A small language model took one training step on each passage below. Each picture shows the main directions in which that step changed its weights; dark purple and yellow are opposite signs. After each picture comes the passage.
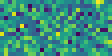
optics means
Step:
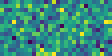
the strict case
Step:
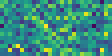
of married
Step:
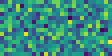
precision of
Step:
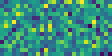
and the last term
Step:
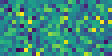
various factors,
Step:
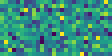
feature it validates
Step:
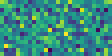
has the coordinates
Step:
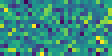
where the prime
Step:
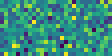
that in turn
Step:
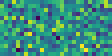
sources included)
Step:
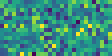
qubit state is
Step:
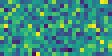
in one of the
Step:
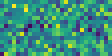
instructive graph is
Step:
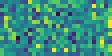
= window level
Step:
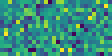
ago their properties
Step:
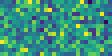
give evidence
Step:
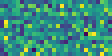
than used previously in
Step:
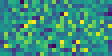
their performance.
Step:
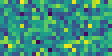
are established
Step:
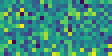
radius. By
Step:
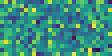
Similar edge
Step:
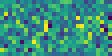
metals Co
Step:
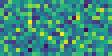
disorder is included
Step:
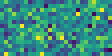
vacant, and
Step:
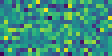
at edge needed
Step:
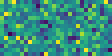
perfect spin
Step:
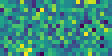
recent years
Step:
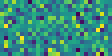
Finally, we
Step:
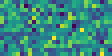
that affects the
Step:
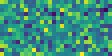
also observe
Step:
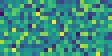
respect to the
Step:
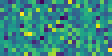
DBs aim
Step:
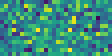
interaction between the
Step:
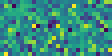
of Conjecture
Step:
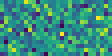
model that can simulate
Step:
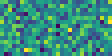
be accurately
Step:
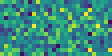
VDN is its
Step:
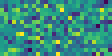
larger, and appear
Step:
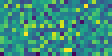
to zero at the
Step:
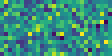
finite size scaling
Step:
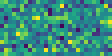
is that they are
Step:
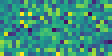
complexity. All
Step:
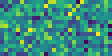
and $\nu$ is
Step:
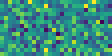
mapping between
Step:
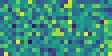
channel the random
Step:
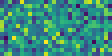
$\alpha$ is
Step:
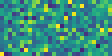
high redshift.
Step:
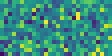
mentioned in
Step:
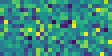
out the distribution of
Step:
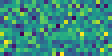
an urban
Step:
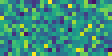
polarization components
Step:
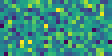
summarized in
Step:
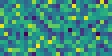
of the turn
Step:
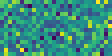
$\mu$s to
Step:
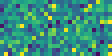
for comparison with
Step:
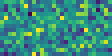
two fibres are
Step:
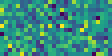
for achieving
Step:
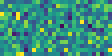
(bandwidth =
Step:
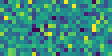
we calculate the model
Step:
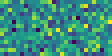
the small length scale
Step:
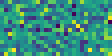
along the field line,
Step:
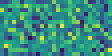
the outcome obtained
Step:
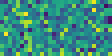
be mapped to
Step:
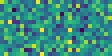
which implies that
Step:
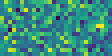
previous solutions, the
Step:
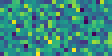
the actual
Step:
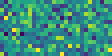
one side &
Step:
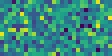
Riemann surface
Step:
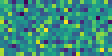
which every algorithm
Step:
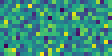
at the end of
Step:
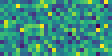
and react to
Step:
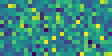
connected to a
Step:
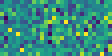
where we integrated
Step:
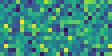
yields the following
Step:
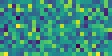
experts to obtain
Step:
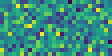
based on the pion
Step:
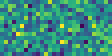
contribution. The
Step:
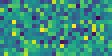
the true pair distribution
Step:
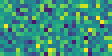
events, signal
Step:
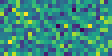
be varied in
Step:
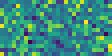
of the outer
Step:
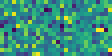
half that for
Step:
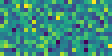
that the second derivative
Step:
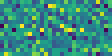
with real-time
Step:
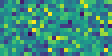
did not include
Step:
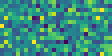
bar both in
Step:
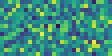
in a numerical
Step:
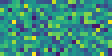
the characterization of
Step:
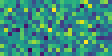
recover the
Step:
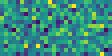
main properties of these
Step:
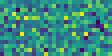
allowed region at
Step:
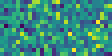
vorticity defined
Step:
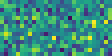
has a limit and
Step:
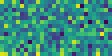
\le k$ and
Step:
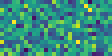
the tank with
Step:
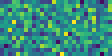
the oscillator
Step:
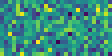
operator generates a
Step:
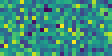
change over time.
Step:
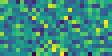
target experiments
